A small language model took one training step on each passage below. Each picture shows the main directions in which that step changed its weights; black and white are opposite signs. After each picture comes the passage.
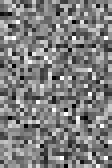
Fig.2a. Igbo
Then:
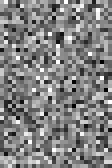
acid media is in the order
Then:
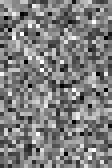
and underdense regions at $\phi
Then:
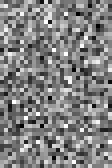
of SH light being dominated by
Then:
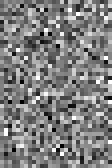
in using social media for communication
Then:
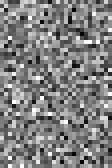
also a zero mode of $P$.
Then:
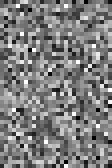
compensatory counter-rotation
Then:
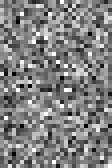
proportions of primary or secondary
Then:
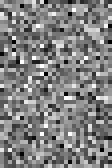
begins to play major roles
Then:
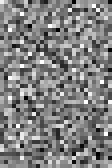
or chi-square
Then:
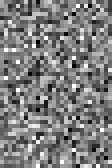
taking into account gender,
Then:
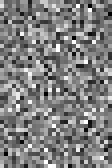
pole, it spends about
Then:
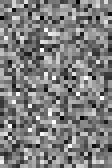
Moreno, P/,
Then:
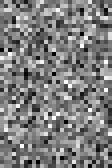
of both parts was the same
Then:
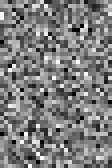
ang ano ni ang online pa
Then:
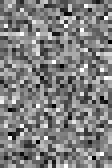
impact of technology integration on student learning
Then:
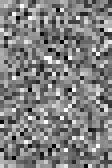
this capacity addition. **Figure 4**
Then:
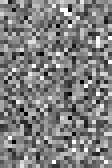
risk of bias assessment in
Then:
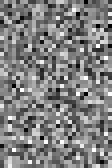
mapping $X : \Gamma
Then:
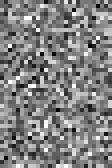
the high-energy frontier
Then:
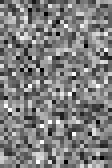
However in order to generate rapid and
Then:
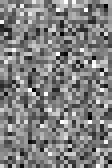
states in a Hilbert space
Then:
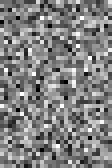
editorial, etc., which
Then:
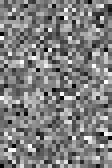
formulated in the attached
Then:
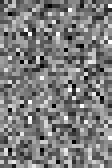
fruit of a person's scientific
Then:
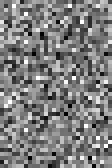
light incidence. (b)
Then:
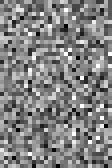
peak in the GPDOS.
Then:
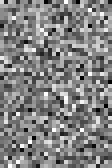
different problems. Below are the
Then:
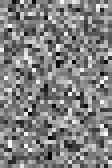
and ICM. We examine
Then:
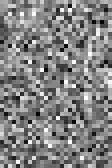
sum over all the state space
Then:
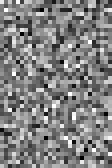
index of refraction interface
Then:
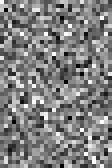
offers various benefits for treating
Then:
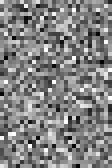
to this answer:
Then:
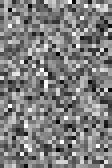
and the cortical labyrinth
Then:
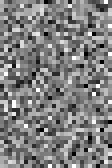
a remarkable efficiency in the
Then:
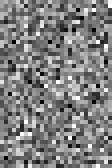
16.8 individuals were observed per 100
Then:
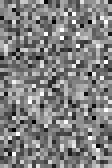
long time ago) the
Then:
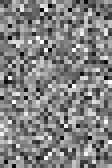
in polyps is 2 times smaller
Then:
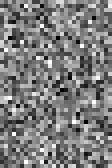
and because it is greatly
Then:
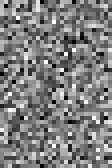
between risk-taking propensity and
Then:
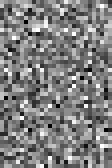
(2). Therefore for those systems,
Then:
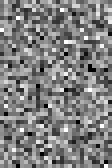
advanced corporate governance
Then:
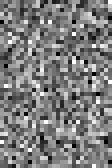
be trivial. This follows by
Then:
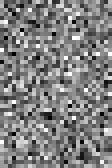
for this considered black hole can be
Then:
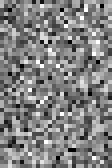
Advantages of transdermal
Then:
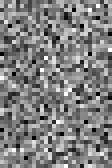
Measurement items for
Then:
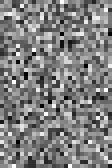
he wrote afterward.
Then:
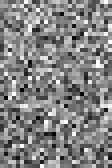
in the same direction to avoid
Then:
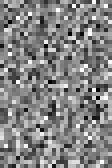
of its cytoprotective
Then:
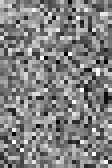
overcome the problem it is needed to
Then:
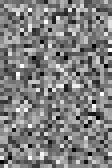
our results, we introduce a
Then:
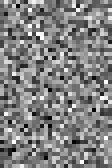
concentrations (2-4 M
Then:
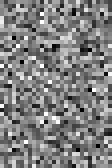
Humanities MoU
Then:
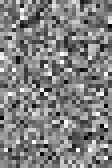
* Corresponding
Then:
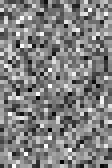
Anderson model with
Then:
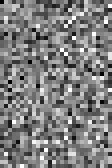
concept of strategic management.
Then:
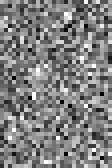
implying gauge invariance at the
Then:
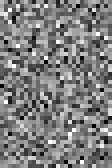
unreadable prompt. Appendix
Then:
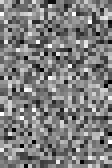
in these triads. To ensure
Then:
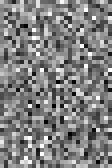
respects from a previous one involving
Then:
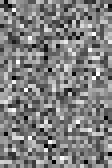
and represents our generalized broadband
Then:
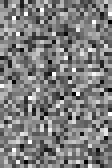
hydrogen. This method optimizes data
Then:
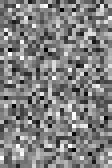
of nature involves emergence of a
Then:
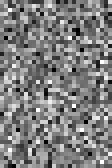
$\mu$. The transition in the shape
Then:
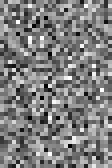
The authors declare no
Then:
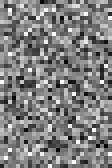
the critical thinking skills, it
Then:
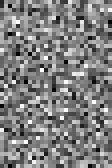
In the radiative decay reactions we
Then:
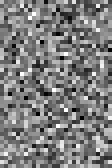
enter your registered
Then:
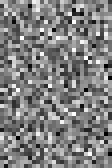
however, require deep understanding of a
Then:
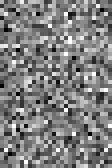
precision of Sgr A*,
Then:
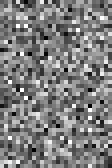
counts of the application, the highest
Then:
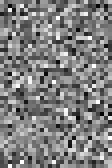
fleeting quality of
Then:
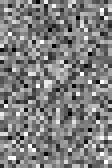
paper we use the change in
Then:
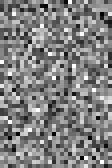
sets the terms, under what
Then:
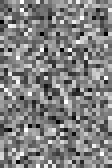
waste; inadequate and
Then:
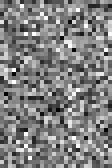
and computational efforts can be
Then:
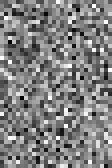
$j$, and where we sum over
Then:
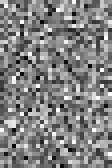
lines was made using known emission lines from
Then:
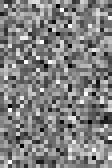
concentrations of all other
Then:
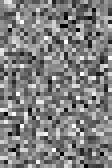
at Los Angeles,
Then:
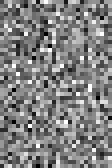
as various technical aspects of our
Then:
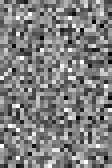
COI barcode:
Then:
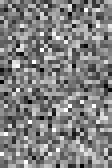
ⓘ Only an
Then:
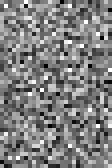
used to deal with both optimal
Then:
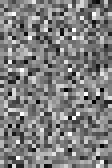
shown in cross-section during two
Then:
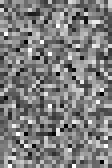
probably in the same sense as
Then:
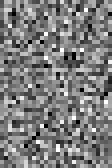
consist of 5 generating units and 20
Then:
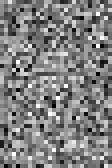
Construction Informatics,
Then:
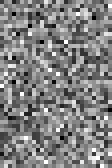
were fitted to predict treatment at
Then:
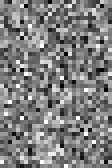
wires, and in particular that
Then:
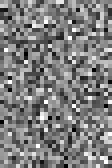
in the cutting zone.
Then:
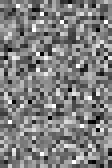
As a second method of finding a
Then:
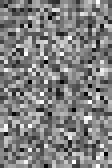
- Goris, J.,
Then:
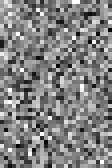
$A_\epsilon$. The main problem
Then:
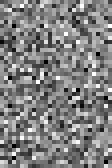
for management studies. *Technological
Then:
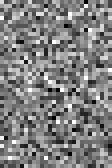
to the clear and natural geometrical
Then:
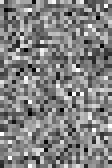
Vishnuradhan and
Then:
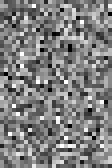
Such term is a consequence
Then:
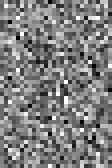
widely used reversible form
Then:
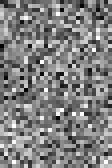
original video. Although it
